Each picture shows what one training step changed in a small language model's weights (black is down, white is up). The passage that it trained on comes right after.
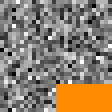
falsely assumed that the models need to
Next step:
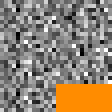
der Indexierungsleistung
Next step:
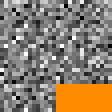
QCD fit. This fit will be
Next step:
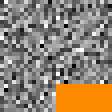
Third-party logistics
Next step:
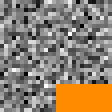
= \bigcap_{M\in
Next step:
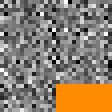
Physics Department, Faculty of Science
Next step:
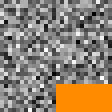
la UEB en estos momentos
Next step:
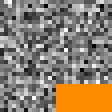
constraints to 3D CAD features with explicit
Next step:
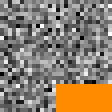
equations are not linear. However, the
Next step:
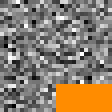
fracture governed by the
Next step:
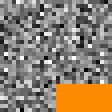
consequence, there exist a sphere
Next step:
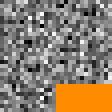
plotted as a function of $x$.
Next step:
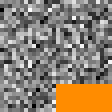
used to extend the chiral algebra. This
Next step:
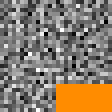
and $M_{\rm Pl}$ denotes
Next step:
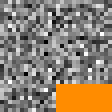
the premium parameter and the
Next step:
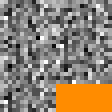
the solid line shows the resulting difference in
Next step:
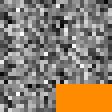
period lengths: the zero vector and
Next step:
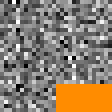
in the code subspace and can serve as
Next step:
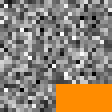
very low frequencies, the WKB
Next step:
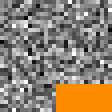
Chivate's procedure versus traditional
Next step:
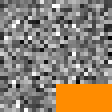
the joint distribution. We note that as
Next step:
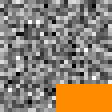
translation) \emph{The foundations
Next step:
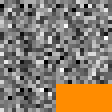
of "Makey Makey"
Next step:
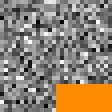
- \sigma^2 BAC
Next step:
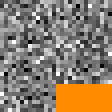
jets transition to FR I
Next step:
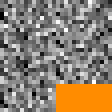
etish, jarayonni samarali,
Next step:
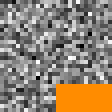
\varGamma(\mathcal{Q})$ and
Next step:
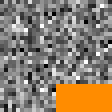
$} through the requirement that
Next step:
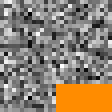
Research Spirit (pp.
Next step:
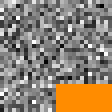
with orbiting planets can produce large grains
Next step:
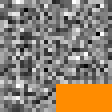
and consider a certain family of subsets $\{
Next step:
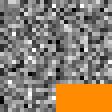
video streaming,
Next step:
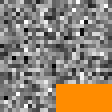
values from the average values for these three
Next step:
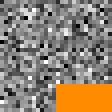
exemplifies simultaneous differential tuning
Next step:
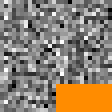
SDC4Lit Homepage.
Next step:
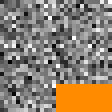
, N_b$. The error is calculated
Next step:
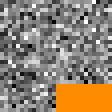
em 1979. Inicialmente era
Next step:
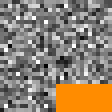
faoliyati , tajribalar
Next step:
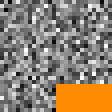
105 there appears more oscillation between the
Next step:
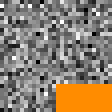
invariants. Furthermore for every reduced equation
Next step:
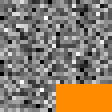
in their theory of the origin of
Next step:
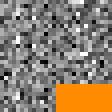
$ and the space $\IR^\omega $.
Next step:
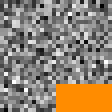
pursued using TRG methods.
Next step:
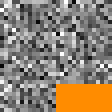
model under consideration. In other words,
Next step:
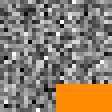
$\phi_M$ of the
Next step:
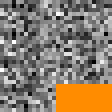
this is a nontrivial model that has
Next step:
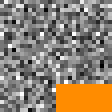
by the absorption region. Both of
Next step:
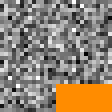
Ільчишин Н. В.,
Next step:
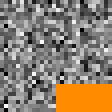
bosonic variables $\varphi$ which can be
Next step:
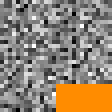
возвращаются из-за
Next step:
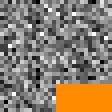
of the interface (referred as the
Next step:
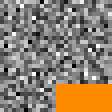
(corrected) location of the
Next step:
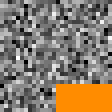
dual b} satisfies the implicit constraint
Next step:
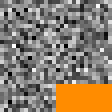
satisfies \eqref{qqq} and all
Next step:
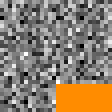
origin. \begin{figure}
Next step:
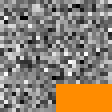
\ac{GCB} signals to search
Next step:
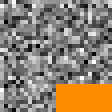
memory access-based cryptographic
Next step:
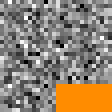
variances not assumed t-test for
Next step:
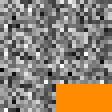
обитания. Стоит
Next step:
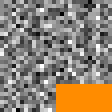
and scattered disk objects that were obtained
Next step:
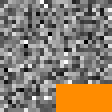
\eeq to be multiplied in the
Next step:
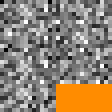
angle between the lifts equals the original
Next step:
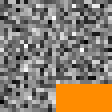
of the convolutional, max
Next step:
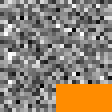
group under consideration. The effect of
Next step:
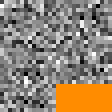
all real frequencies. In our paper
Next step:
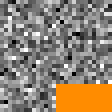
\textbf{5) Pearson
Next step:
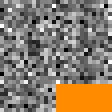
be used. This is of course consistent with
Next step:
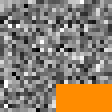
$n$ the $p$-values
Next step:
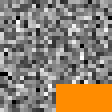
Lemma \ref{contmom}. Therefore
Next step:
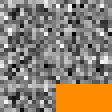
leur posture d'acteurs
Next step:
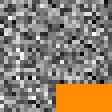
for the IBV problem of the
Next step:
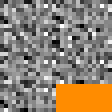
турботи набуває,
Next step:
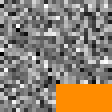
një nga elementet
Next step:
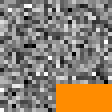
pinholes at the xenon
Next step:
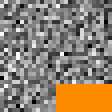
the denoising autoencoder\\
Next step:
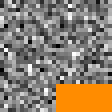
homogeneity, $\widehat{k}
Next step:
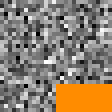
$\al\ge \frac n2
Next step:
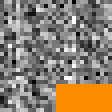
Moreover, as the RFF features of the
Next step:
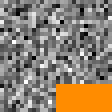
impurity sources are approximately proportional to
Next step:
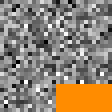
quark exchange required by Fermi statistics may be
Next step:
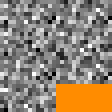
SWEDISH TEAM IN
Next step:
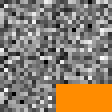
HRV software also revealed
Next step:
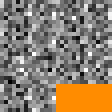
two-area four-machine
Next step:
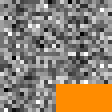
materiais para a devida orientação
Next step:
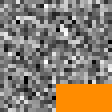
rate sequences it is convenient to express
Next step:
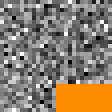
eran para ellos (para los
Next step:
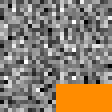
theory. For this purpose, we construct
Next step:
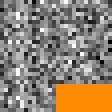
decided on the final label based on
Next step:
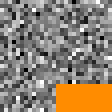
o faptă nu este
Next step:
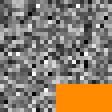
the general such $X$ admits a rank
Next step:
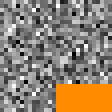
neural network abruptly loses
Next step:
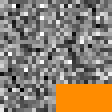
in the Crab pulsar
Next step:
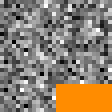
Shuning uchun o'qituvchi
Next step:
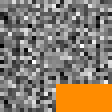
melakukan investasi pada
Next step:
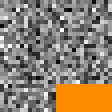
in this work follow similar steps to those in
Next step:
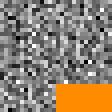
the speaker-independent
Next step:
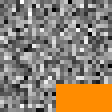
o presente trabalho pretende,
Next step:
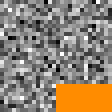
Thus, this very large set of
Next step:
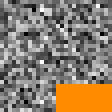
of the gravitational wave (GW) signal
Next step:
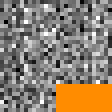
узайтириш; -
